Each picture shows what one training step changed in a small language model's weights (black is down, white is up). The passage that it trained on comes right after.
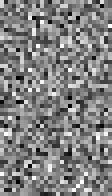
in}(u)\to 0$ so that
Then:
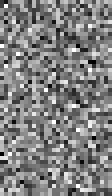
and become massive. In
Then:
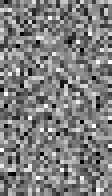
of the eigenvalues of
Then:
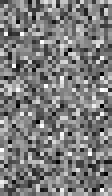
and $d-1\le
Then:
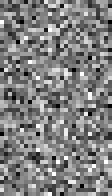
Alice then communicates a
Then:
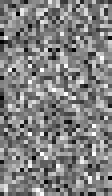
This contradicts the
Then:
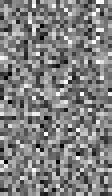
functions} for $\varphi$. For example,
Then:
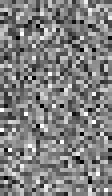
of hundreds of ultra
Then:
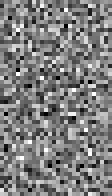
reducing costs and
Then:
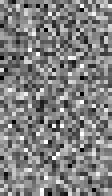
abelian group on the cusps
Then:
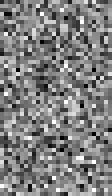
small section of the protest using
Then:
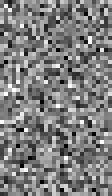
considering the relative view,
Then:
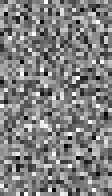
function on the integers. \par
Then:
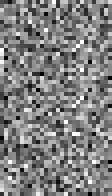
$O_v$ and the
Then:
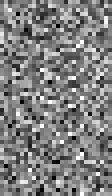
case $h=1)$ in an
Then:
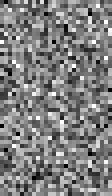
the family of basic
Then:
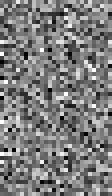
examine individuals'
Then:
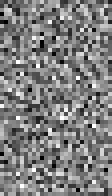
по русскому
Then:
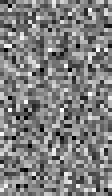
an implicit formula. The space
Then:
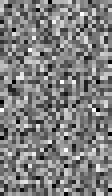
qiladi. Agar
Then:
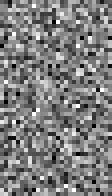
interesting questions that can be
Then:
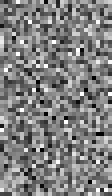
owing to the symmetry with
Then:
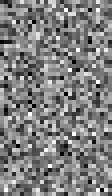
be attributed to the
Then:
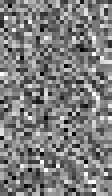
muchos de los aspectos
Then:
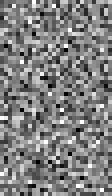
dynamical equation for perturbations
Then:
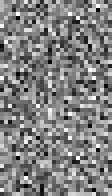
last statement of Proposition
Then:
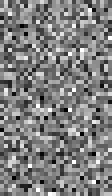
averages against that
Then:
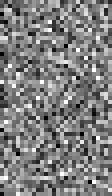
принципы и
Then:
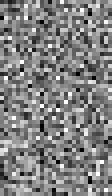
of glacier dynamics,
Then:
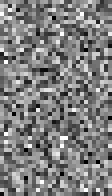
sh}$ is the Lorentz
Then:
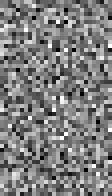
Grant Agreement no
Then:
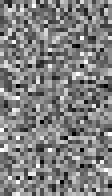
function. Mathematically, we
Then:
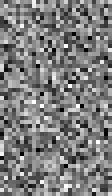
could be inherited and
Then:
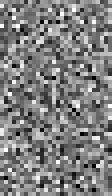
On the one hand, the time
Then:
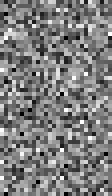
as Python or R,
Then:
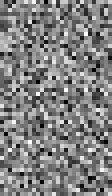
fixed value of A reveal the
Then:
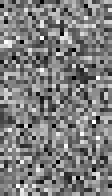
bellek seviyeye
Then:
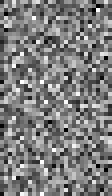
Una propuesta de
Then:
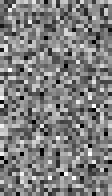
floating potential in the
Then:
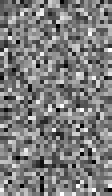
One has a stationary
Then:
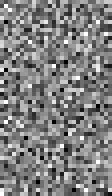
will tend to 0.25 when
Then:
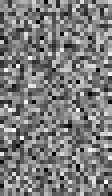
maka rumusan
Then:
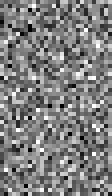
energy $E_{CM}%
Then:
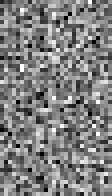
} \end{equation} with exact
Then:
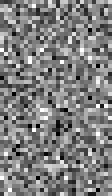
above that leads to a more
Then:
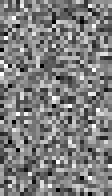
\section{Description of
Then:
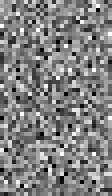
[H3]) Proposition
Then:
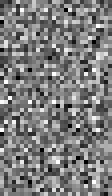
|\varphi | <\infty$, we
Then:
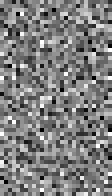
Nicole Berline and
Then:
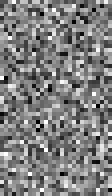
is not K\"ahler.
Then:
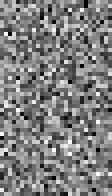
or better than the ML approach.
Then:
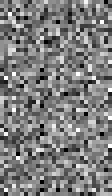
Education Research &
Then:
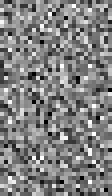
when the coherent coupling between
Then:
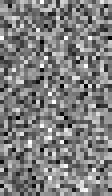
positive weight associated to
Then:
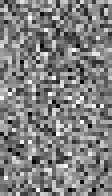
because $U(L)$ is not
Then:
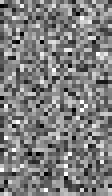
\Z/2$. For sufficiently
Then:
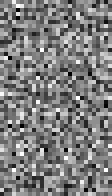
incident cooperation,
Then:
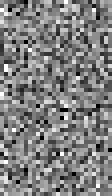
talqini borasida
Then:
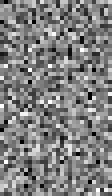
to the quantum picture of the
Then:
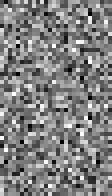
the union of eigenvalues
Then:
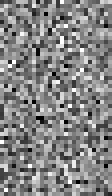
$\H$ is a compact quantum
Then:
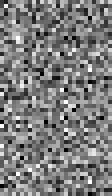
and dialect variation
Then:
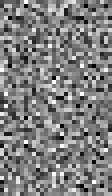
of Corollary 1.2}
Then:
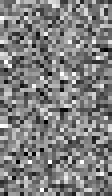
i-o turnat
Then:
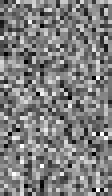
amniotic fluid in
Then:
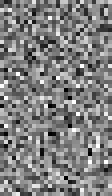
of predictions which cannot be
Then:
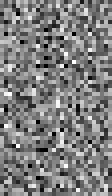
и по некоторым
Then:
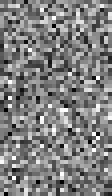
tomonidan tashkil
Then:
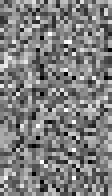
de São Paulo,
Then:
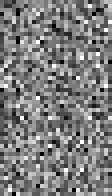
эмиш. Худди
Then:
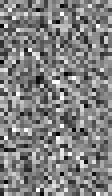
boshqalar) ham
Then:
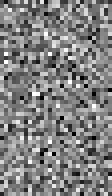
the observed payback
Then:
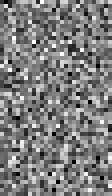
perverse sheaves
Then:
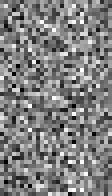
$Q$ are joined by a
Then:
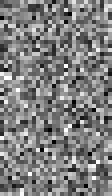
de todo cuanto
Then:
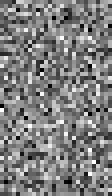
avaliar e comparar
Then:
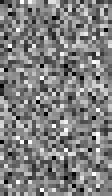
bezekler beriw
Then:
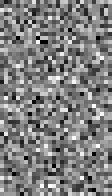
of the solvability of $G$
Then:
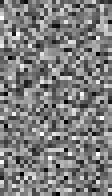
\title[Zeros of random
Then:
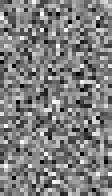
the following inequality: \bea
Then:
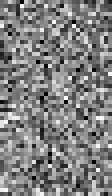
selection, the next
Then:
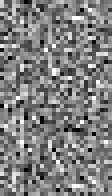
\subsection{Delta function representation for
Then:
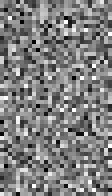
A anemia é o resultado
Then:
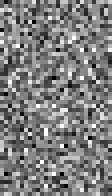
of smaller haloes resulted
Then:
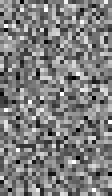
the brackets above becomes
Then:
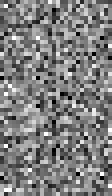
testemunho disto,
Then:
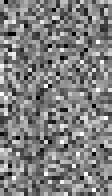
10\% of the corresponding mean field value
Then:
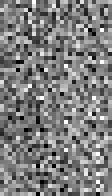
increase as $\mathcal{R}$
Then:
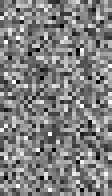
a integrar o texto
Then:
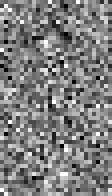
will belong to frequent
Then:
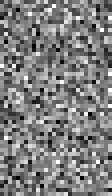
and asynchronous
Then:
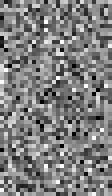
radial and horizontal
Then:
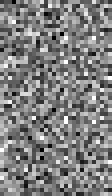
ESs, then formulates the
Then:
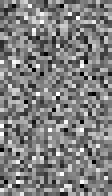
vector of each CG iteration
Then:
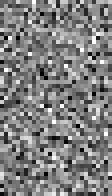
increases in proportional to
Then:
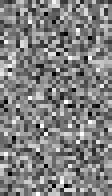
$b$-quark leg is
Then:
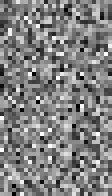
olmaymiz. ²
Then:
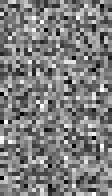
fuera, que el Conde
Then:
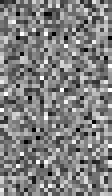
Eq. (10), solution of
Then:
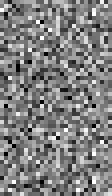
encodes a data or control
